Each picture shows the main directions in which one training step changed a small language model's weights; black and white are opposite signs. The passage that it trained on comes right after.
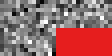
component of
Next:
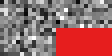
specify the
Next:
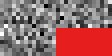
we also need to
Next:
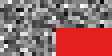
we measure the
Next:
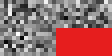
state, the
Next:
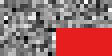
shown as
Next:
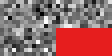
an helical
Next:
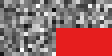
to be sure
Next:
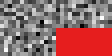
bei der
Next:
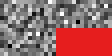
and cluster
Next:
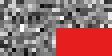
but can be also
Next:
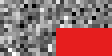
\\ \nonumber
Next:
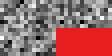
first introduce
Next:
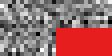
pour la
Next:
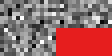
The unstable
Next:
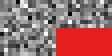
distance on
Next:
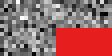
continuous function
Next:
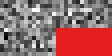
the phase
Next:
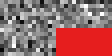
must construct
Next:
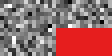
carrera como
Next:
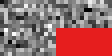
arrow on the
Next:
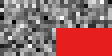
corresponding path
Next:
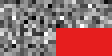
que permitem
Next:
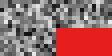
to the fact that
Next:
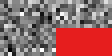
As a result,
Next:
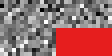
power) are
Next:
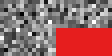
be found for
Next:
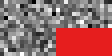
we will now
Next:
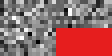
map given by
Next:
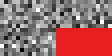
We computed
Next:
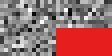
maps which are
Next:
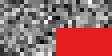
operator) this
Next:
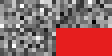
new paper by
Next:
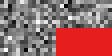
equation can be
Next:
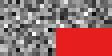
for different `$
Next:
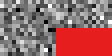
power for
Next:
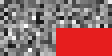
it is shown
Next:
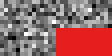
the end of
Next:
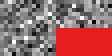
muito e
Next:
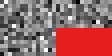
\vdots &
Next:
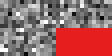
case. At
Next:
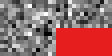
uma participação
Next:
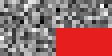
do not lie
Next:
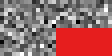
We compute
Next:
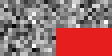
$W$ is
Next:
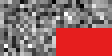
first line of
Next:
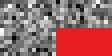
Z analizy
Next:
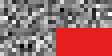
and radius,
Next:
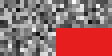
| Factual
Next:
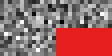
be computed
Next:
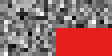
is equivalent
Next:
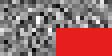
on the net
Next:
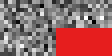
in the class of
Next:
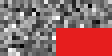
defined in this form
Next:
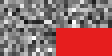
the filling
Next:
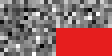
the current
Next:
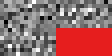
the way to
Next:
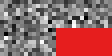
parmi les
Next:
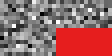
The National
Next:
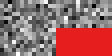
dark matter
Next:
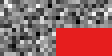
= \vect
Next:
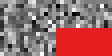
to rely on
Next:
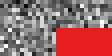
we shall
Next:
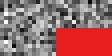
that minimize
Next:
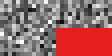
into three:
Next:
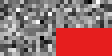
\le i
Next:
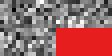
many other
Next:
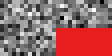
are two maps
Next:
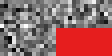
plotted in
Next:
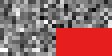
equation. Using
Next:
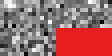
containing the
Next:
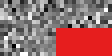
This is the
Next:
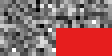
example, for
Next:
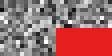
find that the
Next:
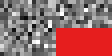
and center of
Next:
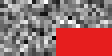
if $G$
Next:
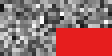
weight in the
